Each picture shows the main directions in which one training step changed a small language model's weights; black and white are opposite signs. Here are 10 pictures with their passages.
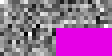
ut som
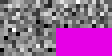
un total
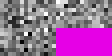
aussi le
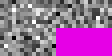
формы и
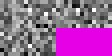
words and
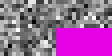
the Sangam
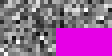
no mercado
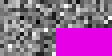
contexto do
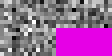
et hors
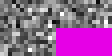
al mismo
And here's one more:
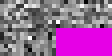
em caso
